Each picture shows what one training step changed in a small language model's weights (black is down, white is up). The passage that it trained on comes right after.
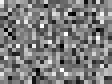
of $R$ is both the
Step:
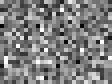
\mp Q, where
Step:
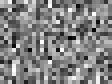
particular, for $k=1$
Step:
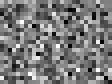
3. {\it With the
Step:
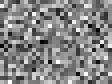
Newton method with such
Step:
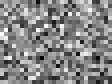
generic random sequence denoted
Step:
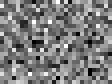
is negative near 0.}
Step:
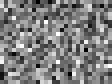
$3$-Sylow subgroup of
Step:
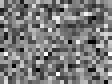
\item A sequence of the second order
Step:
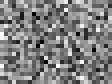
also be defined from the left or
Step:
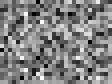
have better result than Theorem
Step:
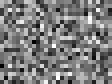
Dirichlet } and the
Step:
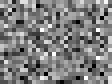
holds. \end{proof}\
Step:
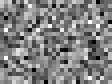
if the stalk of a
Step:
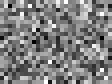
provide still another proof
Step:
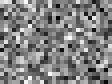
related problem: find the the
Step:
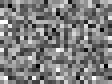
The canonical classes dual to
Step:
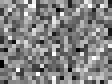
obtain that \begin{equation*}
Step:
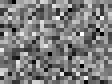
{\bf Remarks:}
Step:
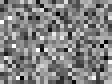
They are defined by the second
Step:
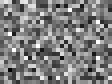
estimation procedure}. In
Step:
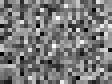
\end{figure} \noindent This
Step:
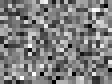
Sciences, Kent
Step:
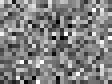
arcs in a~random
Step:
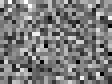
rotations. The action has two
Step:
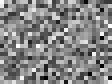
with unknown remainder
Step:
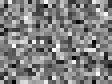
= \fu$, such that
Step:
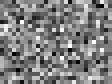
be arbitrary, and then
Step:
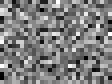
of multiscale basis functions
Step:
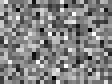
U_x$ which is disjoint
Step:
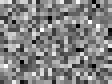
point theorem and get that this functional
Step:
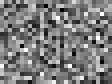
$r$ would need to be
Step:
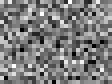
for $w\in W$, which
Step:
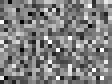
Finally, for each
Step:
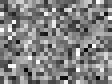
has long been desired in
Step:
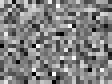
unsplit family, or
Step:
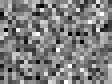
$$ where $\sigma_2$ only
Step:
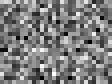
the proof of the equality case in
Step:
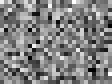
order in the flow.
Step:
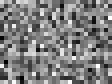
in the sequence (23) from one
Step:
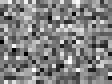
trivial in this case. In this
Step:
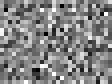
to implement this algorithm is
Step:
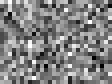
additional assumption that the group
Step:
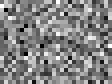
cover % page as
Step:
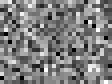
disk, since it has the
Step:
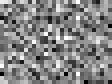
point theorems on lattices or
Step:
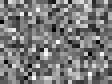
refine or coarsen where
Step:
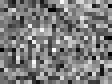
then $\Phi*f \in
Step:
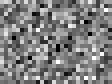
the derived category of a
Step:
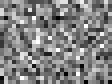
relatively insensitive
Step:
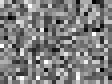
e definiamo le
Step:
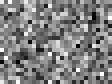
than the strong convexity),
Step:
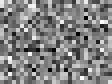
load $\lambda^*$.
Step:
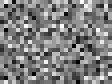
hyperbolic systems of
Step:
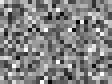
space of rank $n$, where
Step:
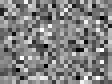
give both results now. Let
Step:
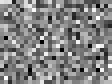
connected sums and special
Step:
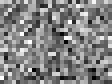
the desire to maximise the
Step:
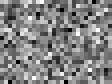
programming relaxations of
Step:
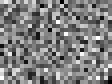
the conclusion is obvious.
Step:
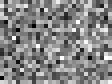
a power dominating set
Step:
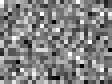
of boundary nodes used in the data
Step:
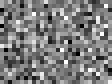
(M)$, define a form $\theta
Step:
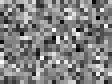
elements $g\in G$ with
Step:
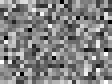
it is possible to change
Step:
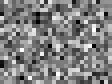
adapt the training set
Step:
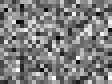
it holds \begin{equation}
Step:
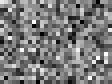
Section 3.1} and Section 4
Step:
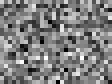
$n\geq 0.$ If the
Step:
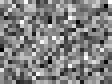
floating-point computation
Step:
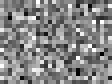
can be obtained by overlaying
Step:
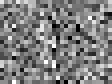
in a Pachner path that
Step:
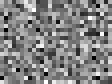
larger discretization
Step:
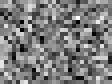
Assume that $b\neq
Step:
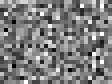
it is surprising that the
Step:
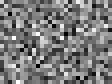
follows. For $t_1
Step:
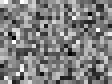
see the other hypotheses
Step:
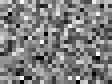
waste and represents a
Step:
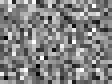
consider the standard time-coordinate
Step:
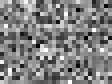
converged density matrix using each
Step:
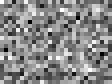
permet donc de
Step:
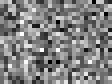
network architecture
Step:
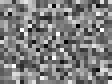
duality and estimation of the parameter
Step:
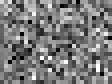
curves} Let $Y$ be
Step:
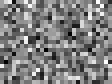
smooth, hence $\tau_{\partial
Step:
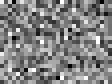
is continuous at $t=x$
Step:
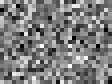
source terms in realistic
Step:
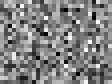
becomes critical in the
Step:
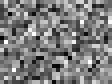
have \begin{eqnarray}
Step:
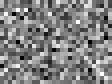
a neighbor of
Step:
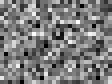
J \Omega + u +
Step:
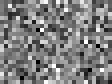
at all congruences between
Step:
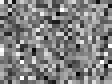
is a self-morphism
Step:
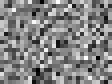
calculating the
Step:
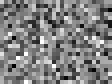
$e_*$ and the continuity
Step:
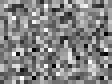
been in available
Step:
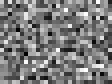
coordinates into a unit
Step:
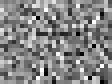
with $p$ acting on
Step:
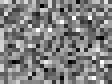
the resulting quiver
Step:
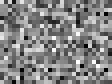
is generated by the induced
